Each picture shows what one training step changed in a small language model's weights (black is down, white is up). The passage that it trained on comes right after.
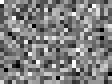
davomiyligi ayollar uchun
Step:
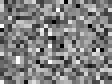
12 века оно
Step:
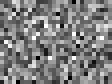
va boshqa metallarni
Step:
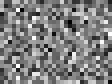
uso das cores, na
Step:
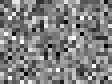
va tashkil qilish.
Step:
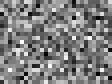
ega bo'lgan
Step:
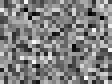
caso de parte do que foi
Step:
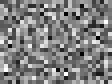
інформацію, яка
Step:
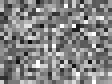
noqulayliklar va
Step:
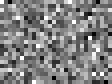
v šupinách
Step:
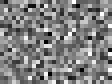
жидкости в
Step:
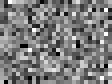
Das viele Nass
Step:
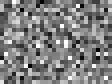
o professor dominar o
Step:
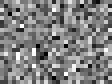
Research Development
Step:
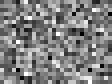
se promueva la cultura
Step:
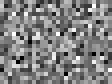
lavado de semillas
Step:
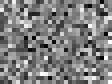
e Engenharia
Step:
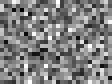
kasbiy sohasini
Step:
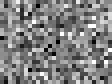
masalalarini ko'rib
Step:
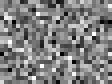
- L. Beca,
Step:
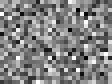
também em relação
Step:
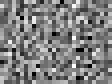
innovation*, 1
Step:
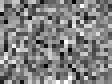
singdirish —
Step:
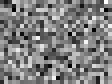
kelgan ko'pgina
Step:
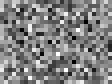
used on various
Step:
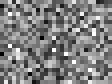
murakkab dinamik
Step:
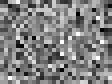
ular uchun ezgu ishlar
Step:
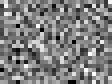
выпущены в
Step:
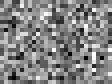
particolare nel
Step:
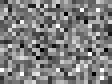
уларни сақлаб
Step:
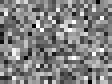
den Wissenstransfer
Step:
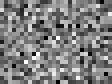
uning himoyasi va
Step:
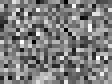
salud y a llevar
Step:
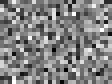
chiqishi, sabab
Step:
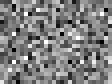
keladigan tipik
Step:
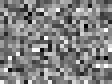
20 yildan so'ng
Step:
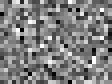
kreativ faoliyatga
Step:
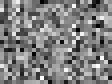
livrent des jardins
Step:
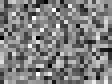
Magn.). Revista
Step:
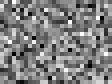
kavramı ortaya
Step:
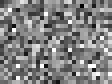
Diyorov o‘zini
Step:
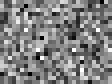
prestação de saúde não
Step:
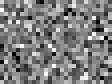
2. HURDES
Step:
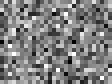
e índios.
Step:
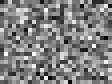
Tantangan dan Peluang
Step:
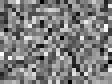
safarlar qiladi.
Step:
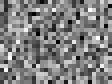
Ferien war. Das
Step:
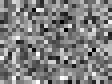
si consideramos que
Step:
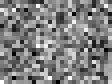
del intervalo de ocupación
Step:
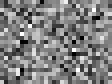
chunki shunday
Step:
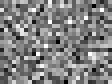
byli pierwszymi
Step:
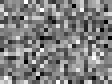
% de l'ensemble de
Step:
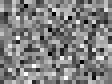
presented with evidenced
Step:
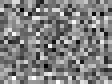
nutq birgalikda
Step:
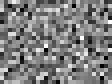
buyon islom dini
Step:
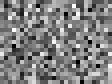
uni quritishib,
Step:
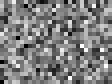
Equilibrium under
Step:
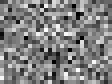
звільнення з
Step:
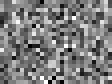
políticas públicas
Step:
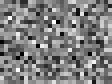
beradigan ertaklarda
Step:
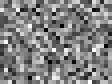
che se il limite
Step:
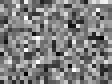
cases importantes. Il en
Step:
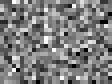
hamda jamiyat va davlat
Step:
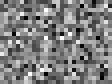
Precarização do
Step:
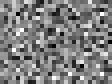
disease in mice.
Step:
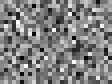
to an intensive
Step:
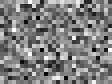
pangengenken, go
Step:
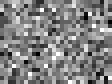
é dever da autoridade
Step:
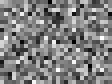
aplicaciones móviles
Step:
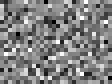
- Wallage, Ph.,
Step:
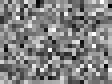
terapéutica. La
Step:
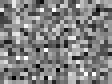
é fundamental para o
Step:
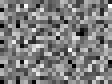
jadval). Jadval 2
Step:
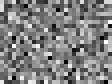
OSL policije koje
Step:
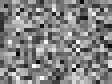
para essa análise,
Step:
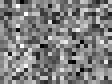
embargo, la necesidad
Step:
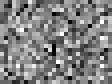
en *Teatro
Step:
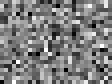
hormigueros, y
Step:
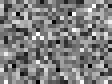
aus Gandhara, deren
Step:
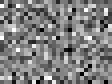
vagy minimális
